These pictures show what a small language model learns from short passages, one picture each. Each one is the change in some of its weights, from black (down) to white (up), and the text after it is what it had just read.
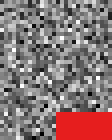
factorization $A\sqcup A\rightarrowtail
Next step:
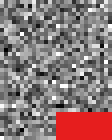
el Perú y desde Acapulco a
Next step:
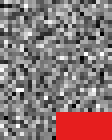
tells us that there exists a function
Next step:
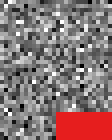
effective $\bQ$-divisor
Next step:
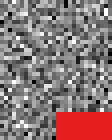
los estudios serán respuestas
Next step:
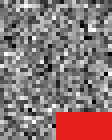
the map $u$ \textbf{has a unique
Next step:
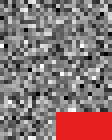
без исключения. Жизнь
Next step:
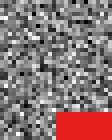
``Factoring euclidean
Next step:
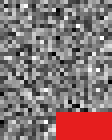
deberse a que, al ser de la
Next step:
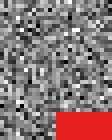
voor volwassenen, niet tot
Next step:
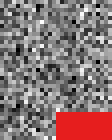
dan cepat. Nilai dari
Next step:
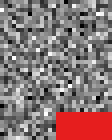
pequena atividade que faz parte do
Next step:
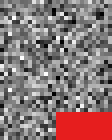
lo ve{\'i}a con la
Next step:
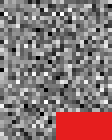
6. Супер-кас 5 л/га
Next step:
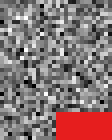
new information technologies, social reality.
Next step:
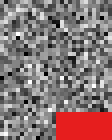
dyadic decomposition to write \[
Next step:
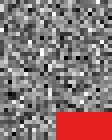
alimentos. A tabela apresenta o
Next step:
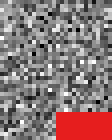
variables is available, the principle of
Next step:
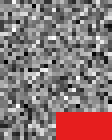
ambiente, modelos enfermos y
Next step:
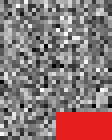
de l'organe dudit Conseil
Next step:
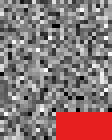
estamos buscando uma aproximação com
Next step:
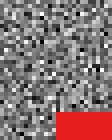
Cada uno de los bloques estaría
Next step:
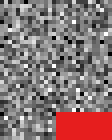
com solução da impermeabilização.
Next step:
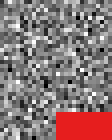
эмаслигига ишонадиган
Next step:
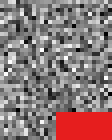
van een onbepaald telwoord
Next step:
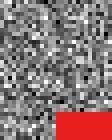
in the next result. \begin{Lemma}
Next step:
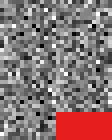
para la creación, la interpretación, el
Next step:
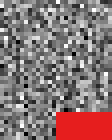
*Fixed Effect* telah
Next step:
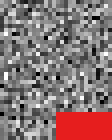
qualities. We can nevertheless
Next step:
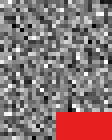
elliptic hypergeometric equation it is interesting to
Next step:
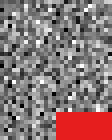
no e do campo, buscando mais
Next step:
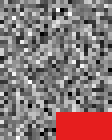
[n]:\ v\in F \ \forall
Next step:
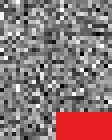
= \textbf{t}_{end}$ \STATE
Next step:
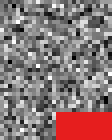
if and only if for each $g\in
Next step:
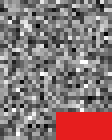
generic stability and genericity of $p$,
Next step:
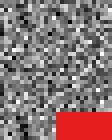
of the three parameters, we impose the condition that
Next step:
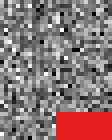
of $(\hat M,\hat\D)$ and
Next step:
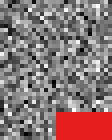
ces programmes (Rogers,
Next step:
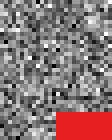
of differences of rows or columns between
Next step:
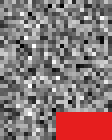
prefix and no common suffix.
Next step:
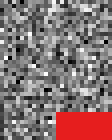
and $p$ and $q$ are relatively
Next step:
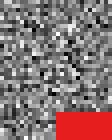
дівочих прикрасах
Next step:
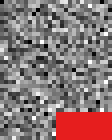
\begin{equation} \eta_k =
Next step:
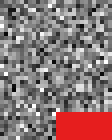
(NeuroAIDII), in the
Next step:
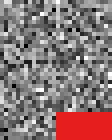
qilindi. Madaniyatni
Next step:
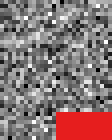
Kairós. ININ.
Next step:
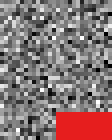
Vor ihrer Verwendung ist
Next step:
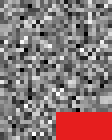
uma redução do ovário
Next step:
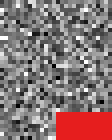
\cdot c(k+1) \cdot E (
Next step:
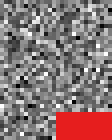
ring $ \mathcal{E}_n $ does not
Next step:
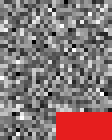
holds, i.e., $\mathcal{E}$ satisfies
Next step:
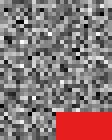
Meninas e Meninos de
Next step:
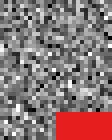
fact that $|\mathbb{P}\cap
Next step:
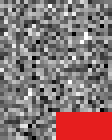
Kiefernbestände. Die
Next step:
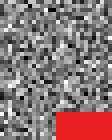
количество различных форм
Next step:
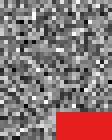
minimal equivalence relations on Cantor sets which are
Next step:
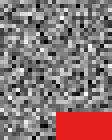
la claridad, la asertividad y la
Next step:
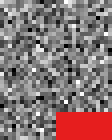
motricidade ampla e fina na
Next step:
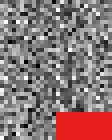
setting will be necessary for the solution of this
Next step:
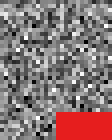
(see Sections 2 and 3) for
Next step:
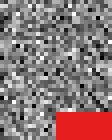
буғдой намуналари-нинг
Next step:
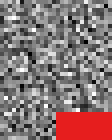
refiere al nivel de estudios
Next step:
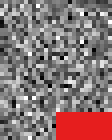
Криволапова Е.А.
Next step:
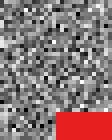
$\frac{\partial}{\partial t}Vol \tilde
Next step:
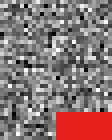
and that a similar convergence rate holds in the
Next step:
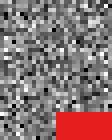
3, the numerical method is defined with its
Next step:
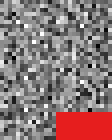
Бунинг учун аввало
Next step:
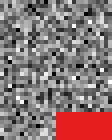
Ruxobod, ya‘ni Shayx
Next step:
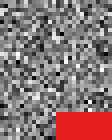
их социальной адаптации
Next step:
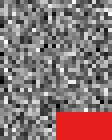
уйнайди. Давлат
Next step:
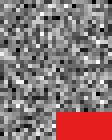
absolute error(MAE) and convergence
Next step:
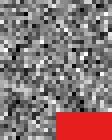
of generality $Y$ can be assumed to be
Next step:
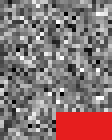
or two distinct summing planes are
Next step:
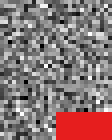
\begin{example} Consider the
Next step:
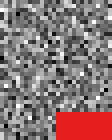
be obtained as (non-trivial) convex
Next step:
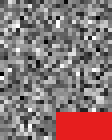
раза превышающей
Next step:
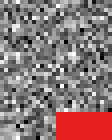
каналда сув димланишининг
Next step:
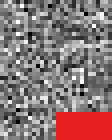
fond bozoridagi faolligi
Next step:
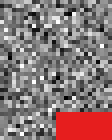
are hold. \begin{enumerate} \item
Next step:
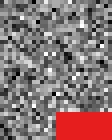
coincides with $f$ on $\partial
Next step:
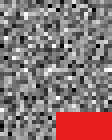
as the "Patriotic Education of
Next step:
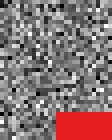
реченні; 5) знати
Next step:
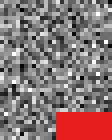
аналита 0,18 % масс.
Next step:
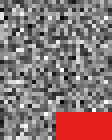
también una página web, con
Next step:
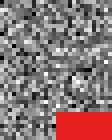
TVWWI(T)$ is valid in
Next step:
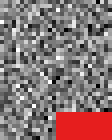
Арсенія (в миру –
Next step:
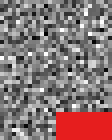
begin with the estimations of a functional
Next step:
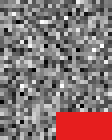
in a single point whose $y$ component is
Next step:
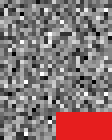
la Situación de Aprendizaje
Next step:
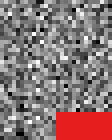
contextualização dos cursos de formação
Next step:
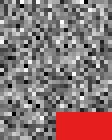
of two primes''). %Collatz
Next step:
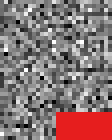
[9] P. Deligne and M.
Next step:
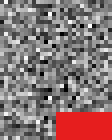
$Y$ associated to $\SJ$. Then
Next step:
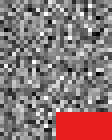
O'zbekistonda amarantning bir
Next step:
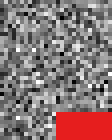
\eqref{clASpaces} under $\Theta
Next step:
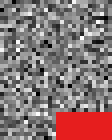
diyonat, ornomus, mehr
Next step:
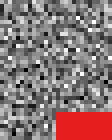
(equipped with the zero bounding
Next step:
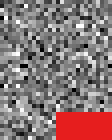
заліза, мангану,
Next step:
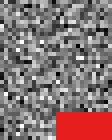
\thanks{The first author was
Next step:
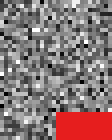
$u(\mathbf x)<u^t(\mathbf
